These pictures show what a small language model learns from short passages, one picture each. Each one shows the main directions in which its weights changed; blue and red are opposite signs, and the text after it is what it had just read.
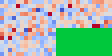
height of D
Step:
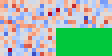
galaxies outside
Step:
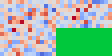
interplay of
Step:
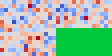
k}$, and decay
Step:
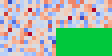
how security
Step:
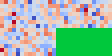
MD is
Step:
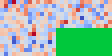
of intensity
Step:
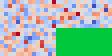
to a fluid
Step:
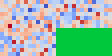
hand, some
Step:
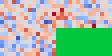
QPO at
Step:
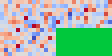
and massless.
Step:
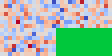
to explain
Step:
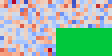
of the interaction of
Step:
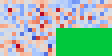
appears in
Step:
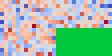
The decay rate in
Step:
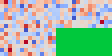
the algorithm.
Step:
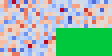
of agents
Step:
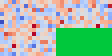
The resulting
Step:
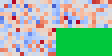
is possible to
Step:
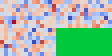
including only 8
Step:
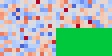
initial probe:
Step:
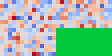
the outer
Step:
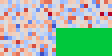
processes with
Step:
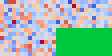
this work we have
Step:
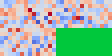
choose not to
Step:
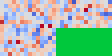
where the number in
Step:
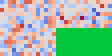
strain and
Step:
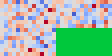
as input the
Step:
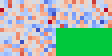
component in
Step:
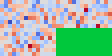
. \eea
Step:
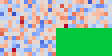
assigned to
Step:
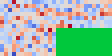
However, the
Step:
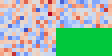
addition, the
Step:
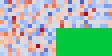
about the mass spectrum
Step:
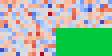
model. In the
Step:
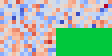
magnitude of mass
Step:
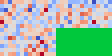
peaks in
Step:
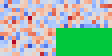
an ideal
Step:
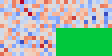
number of points
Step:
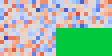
content, the
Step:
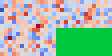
is further consistent
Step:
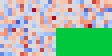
of Electrical
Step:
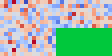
of the model is
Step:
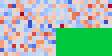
important role
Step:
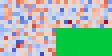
left with the
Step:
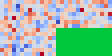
scaling relations
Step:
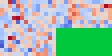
complex structures
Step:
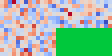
of transition between the
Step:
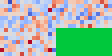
continuing along the
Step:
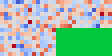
in the previous
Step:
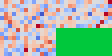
increasing its
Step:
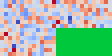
to be studied
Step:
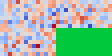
We took
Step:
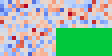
analytically expand
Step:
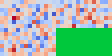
static and model
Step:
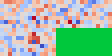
thank W.
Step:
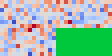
from the hot
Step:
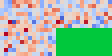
are inherent
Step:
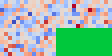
underneath the
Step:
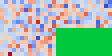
to $z =
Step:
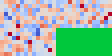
if the HR
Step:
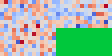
the number density of
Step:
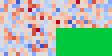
net reduced
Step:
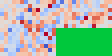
$u$ is
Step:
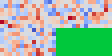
conditions as above.
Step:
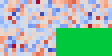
flux is well
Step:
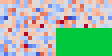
worms which
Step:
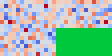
for how well the
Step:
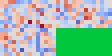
X-ray through
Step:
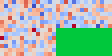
certain cases
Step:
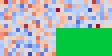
the cat
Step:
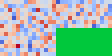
plane. The
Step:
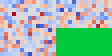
increases with the
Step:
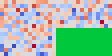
equation. As both
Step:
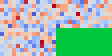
one or more of
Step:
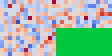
to the case at
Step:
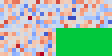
extension. This
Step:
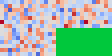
results at large
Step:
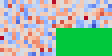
to the results from
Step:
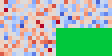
and defining
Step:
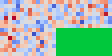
mass, providing
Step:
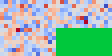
the double
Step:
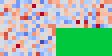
{\varphi _n
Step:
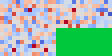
% use the
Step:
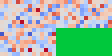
$W \rightarrow
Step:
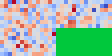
of their real
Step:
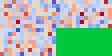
to include
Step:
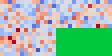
I expose
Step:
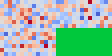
resolved for
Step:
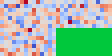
do, is that
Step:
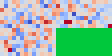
outlets at
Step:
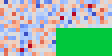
emission geometry
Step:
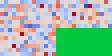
electron with spin
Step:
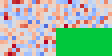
in the FM
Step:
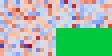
audio and
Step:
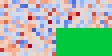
models can also be
